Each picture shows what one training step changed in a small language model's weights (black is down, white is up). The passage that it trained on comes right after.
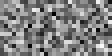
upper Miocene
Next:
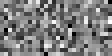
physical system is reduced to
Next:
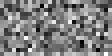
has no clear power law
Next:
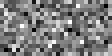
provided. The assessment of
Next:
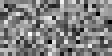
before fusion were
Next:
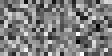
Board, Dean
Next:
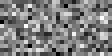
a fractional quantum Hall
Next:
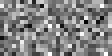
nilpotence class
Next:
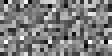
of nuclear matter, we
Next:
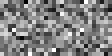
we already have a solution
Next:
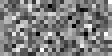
proposals for their
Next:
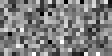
bundle with fibre
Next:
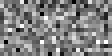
paper immediately %to see
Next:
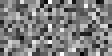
A] While the
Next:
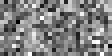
often the representatives
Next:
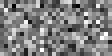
value slightly larger than
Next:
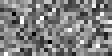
managed the data
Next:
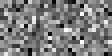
shall carry out the methods
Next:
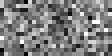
set of assumptions,
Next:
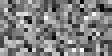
it vanishes at infinity
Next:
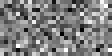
are exact reductions of
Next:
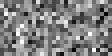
provided by the ATLAS
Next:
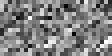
can negatively
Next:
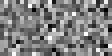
EVS system is
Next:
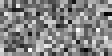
choose $\kappa <
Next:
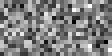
respect to the effect of
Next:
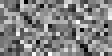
general physicians
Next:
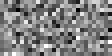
random variables and $\Delta
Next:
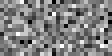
\right) =
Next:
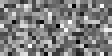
not been identified for any
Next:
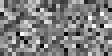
the changes in the phase
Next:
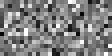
(A) The
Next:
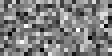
wave-length to
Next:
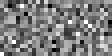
continuous ring. \noindent
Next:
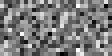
(equivalent of one
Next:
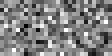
over the simplex
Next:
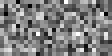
corresponds with the slowest
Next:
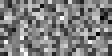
of enemy by
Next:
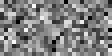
the $\ \hat{
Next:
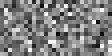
company profits
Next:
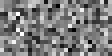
$E$ is isomorphic
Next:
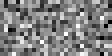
and symmetry analysis for 6
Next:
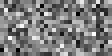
maintain occupational and environmental
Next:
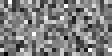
noise in the input
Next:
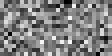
in spending its
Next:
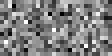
overall rate of events depends
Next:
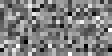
of these detections is
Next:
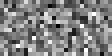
distinct attributes in
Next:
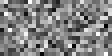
we have $x
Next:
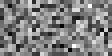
of the paper. In
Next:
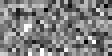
beginners feel that
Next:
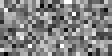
architecture in more detail by
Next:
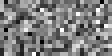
the temperature. % It
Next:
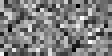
the Republic of
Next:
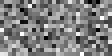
forms, themes,
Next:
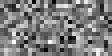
preferred equivalence classes of
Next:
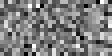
was effective for counting
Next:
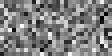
provided by private organizations
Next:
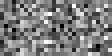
pursue the opposite problem
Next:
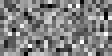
into sectors. Both
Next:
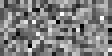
were also normal. A
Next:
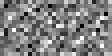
to co-occur
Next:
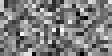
the scale, especially regarding
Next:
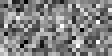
We analysed historical data
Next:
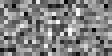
taken place. The
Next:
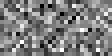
into two disjoint sets of
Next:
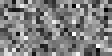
suppose that no vertex in
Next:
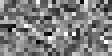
can be considered as
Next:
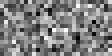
assumption is feasible as
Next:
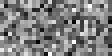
is typical of the
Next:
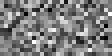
is, each element
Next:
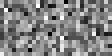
interface design on trust
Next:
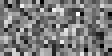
Printers. -
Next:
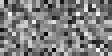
articles were selected for
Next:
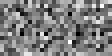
enables us to also find
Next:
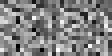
eddies responsible for
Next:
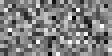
catalytic behaviour in
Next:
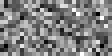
the national credit and
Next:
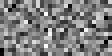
overlap values. As we
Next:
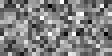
also that by choosing
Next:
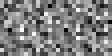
converted into the
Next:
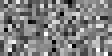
\E$. We evaluate
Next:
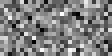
interuniversity research group
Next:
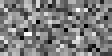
gradually constrained through
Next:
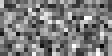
that the intake
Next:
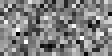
follows that an optimal
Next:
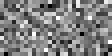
into account the effects of
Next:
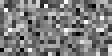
survey, but being large
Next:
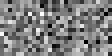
derived by substituting
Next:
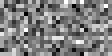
relevant, as it gives
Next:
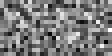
ensembles are
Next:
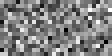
Hyp obtained by an
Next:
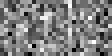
important point of view for
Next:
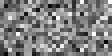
to make a diagnosis
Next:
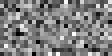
– has been studied since
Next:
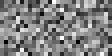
gauge boson) is
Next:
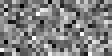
renormalizability is
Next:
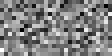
to the written form,
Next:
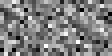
{ \small \it
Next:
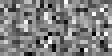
popularized by
